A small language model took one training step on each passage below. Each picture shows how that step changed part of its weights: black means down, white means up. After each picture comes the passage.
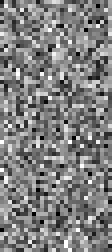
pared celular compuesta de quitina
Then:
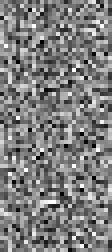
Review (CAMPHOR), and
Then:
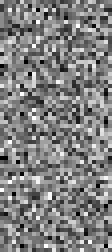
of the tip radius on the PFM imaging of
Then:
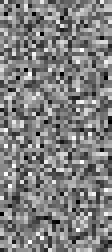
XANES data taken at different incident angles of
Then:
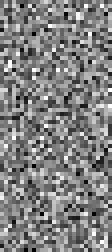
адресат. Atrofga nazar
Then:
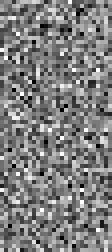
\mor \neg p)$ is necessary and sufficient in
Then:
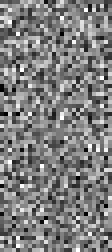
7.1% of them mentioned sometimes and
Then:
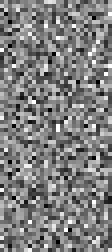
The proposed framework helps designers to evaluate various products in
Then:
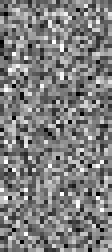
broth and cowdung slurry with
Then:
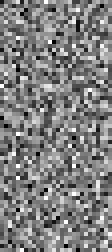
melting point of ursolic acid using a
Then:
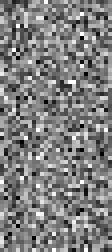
Shunda bu kabi nozik
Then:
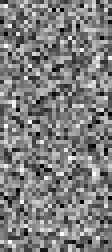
Center), EU (Zenodo) ^{lxii}
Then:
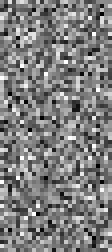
In reviewing Chinese translation history, many efforts
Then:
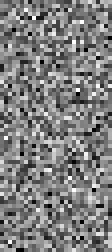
with COVID-19. The simulation study presented and the
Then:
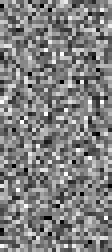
Kelantan is investigated in this study. The research
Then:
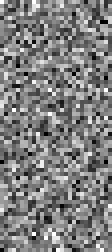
are pronounced significantly at zero temperature, especially when
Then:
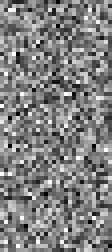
information for injury prevention. A high degree of
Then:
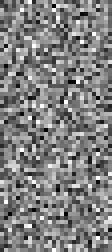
bubut HSS produk cina,
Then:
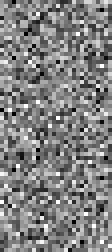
also been found to provide perceived benefits to
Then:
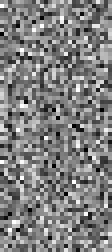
of credits from the course, administration must be
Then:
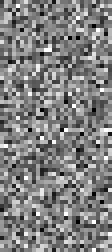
of $\ln M$ versus $ L$ in the
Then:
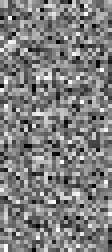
given by \be f_{bh} =
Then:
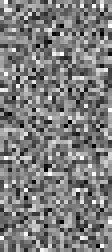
mean LMC distance \cite{detal14}. Since
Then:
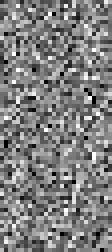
конструкций, которые показали
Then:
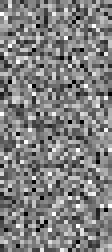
the membrane) scaled as $\tau \propto T
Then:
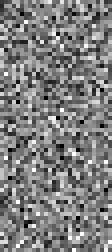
definition of the power law inflation. \item In the
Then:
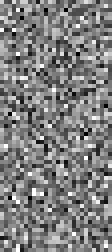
sources and objects based on the physics of the acoustic
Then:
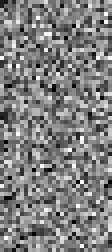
11.5$, indicating that variations in the SFR
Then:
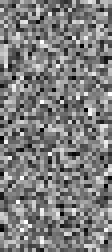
not depend on a particular initial condition or numerical
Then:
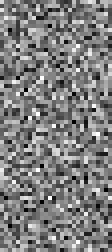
In the latter sample, the exchange bias is still zero
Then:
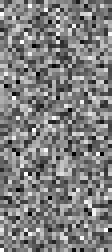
2023, which gained legislative authority from
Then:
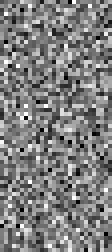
Many exotic states of matter have been proposed
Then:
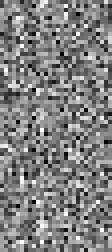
При этом в условиях быстрого
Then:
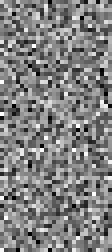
the fraction of correctly classified samples within the probes
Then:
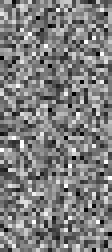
%Here we should discuss the technical implementation of our tool,
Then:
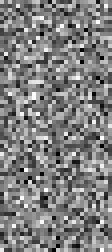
H_{c2}$ we can apply approximations related to
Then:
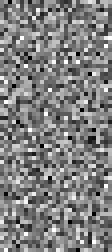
and later extended his investigation to a version of
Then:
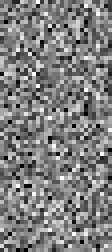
flows out since the air flowing out, when the
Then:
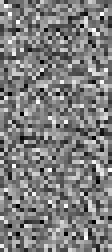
well. (We note that the Brownian
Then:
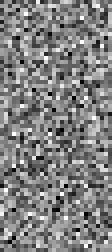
al. (2008b) detected a tentative secondary
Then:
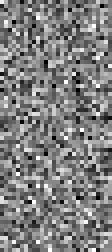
and $c_2$ are named the strong
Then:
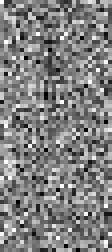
There were significant negative relationships between teachers' vocational
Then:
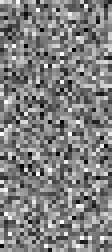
nucleus was used as NGS by the
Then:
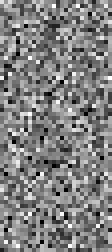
consistent second-place ranking supports the view
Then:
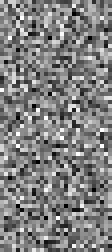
них у 51- содержание
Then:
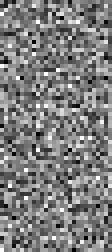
this limit the black hole is {\it eternal}. In
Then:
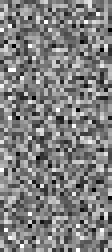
Indicated for an Adenoid Cyst
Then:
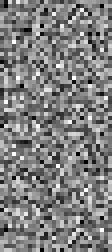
1.3.1 Feature importance Feature
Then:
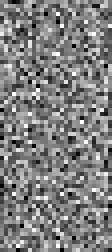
model gets restored. Now kinks are
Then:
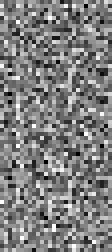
А. Психологические Особенности
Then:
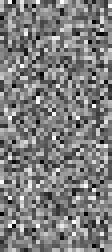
on the observed FP. Nevertheless, our theoretical
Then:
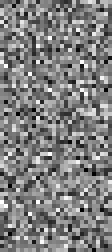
no importance. For the nonrelativistic case,
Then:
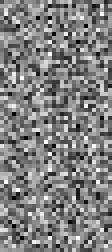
корпоративного рівня
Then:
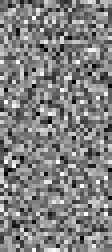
of professional translations that preserve the wordplay
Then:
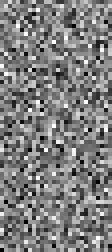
UVOD AD Polet IGK
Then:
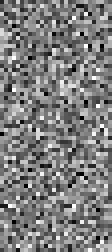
Age Category Frequency Percentage
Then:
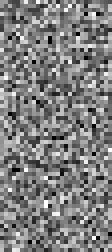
procedures presented in this document might be used by software developers
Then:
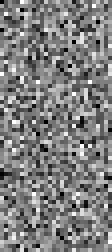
the photoemission spectrum for this cluster at
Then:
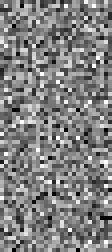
skills of teachers in elementary school in the revolution
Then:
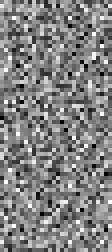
3. Contra el cristianismo 4.
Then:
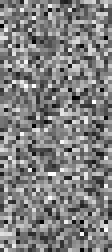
a more sustainable approach requires a parallel development of
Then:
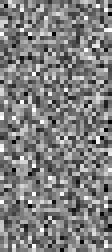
of writing aiming to support effective writing behaviours
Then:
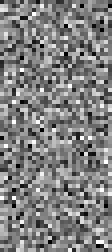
1:34 Discutido em
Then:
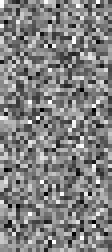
de Avaliação da Educação Básica.
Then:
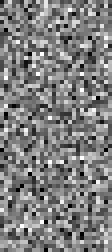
\dots, y_s), \quad j =
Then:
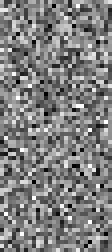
Developing a unified state energy policy program focused on
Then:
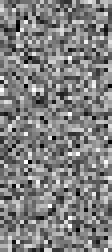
explanation of the bias we would expect noise to
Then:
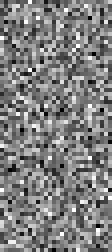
have 3d $\mathcal{N}=2$ supersymmetry
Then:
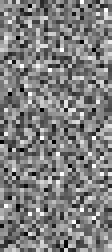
otro lado, esta especie ha mostrado
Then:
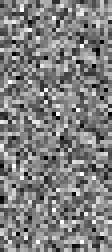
Shuning uchun uslubiyat umumilmiy va
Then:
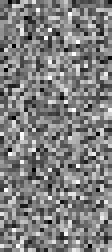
like ChatGPT and other similar Chatbots
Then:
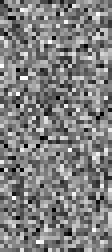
flooding in Gölbaşı
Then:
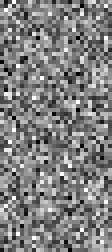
na národní úrovni.
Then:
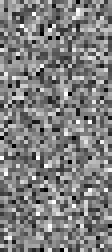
structure is related to the appearance of monodromy
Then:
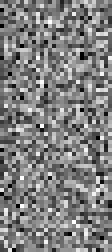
4ths apart, we see that a number of
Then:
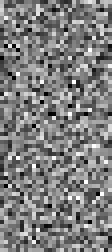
dynamics in non-linear order, we have to make
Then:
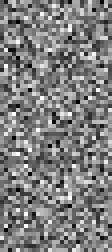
- \rmi \lambda \hat{\phi} |
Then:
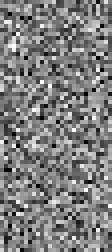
corresponding block and edge weights which are equal to the weight
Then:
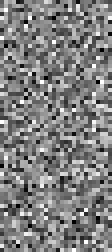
belgilari va tovar kelib chiqishi nomlari
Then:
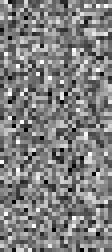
tier. Open Core under single-vendor
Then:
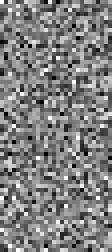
on the fact that the Higgs bosons are produced with
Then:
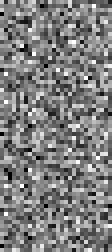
interpretation of quantum operator terms. According to quantum operator terms,
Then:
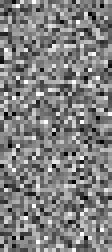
(\ref{sympsib}) of the microscopic
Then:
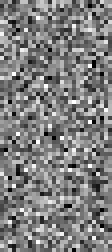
registered. Authors - 3a: Contact
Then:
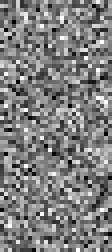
connected to the cn6009 booster
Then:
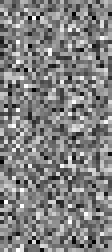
Use (CHMP)'s request for a
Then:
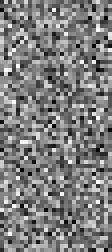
Philosophical and Socio-Cultural
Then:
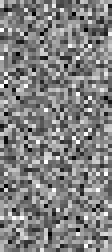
watershed dominated by agricultural activities with a heavy
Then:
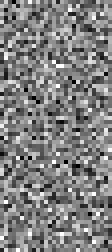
the assigned population, older than 14, diagnosed with
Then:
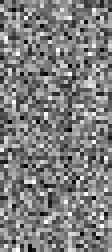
Ed. L'Harmattan, Paris
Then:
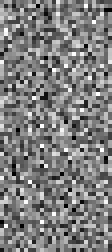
für Heilpädagogik und ihre Nachbargebiete
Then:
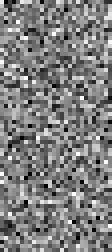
light such that it contributes instead to the vacuum energy),
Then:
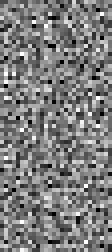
Ciencias Veterinarias
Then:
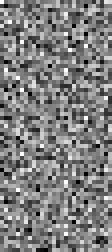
моддаларни суиистеъмол
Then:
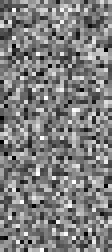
as diabetes or epilepsy, those with
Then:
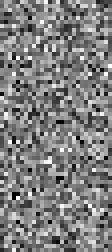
of one year from 1st May, 2019 to
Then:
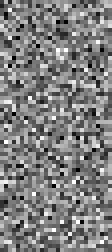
Khan and Javaid (2023), who noted that
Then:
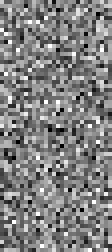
contrast to this, the Jovian sodium
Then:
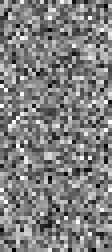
earn additional income by taking on a second
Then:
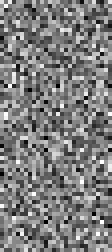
ham anglatadi. “Ona uyim
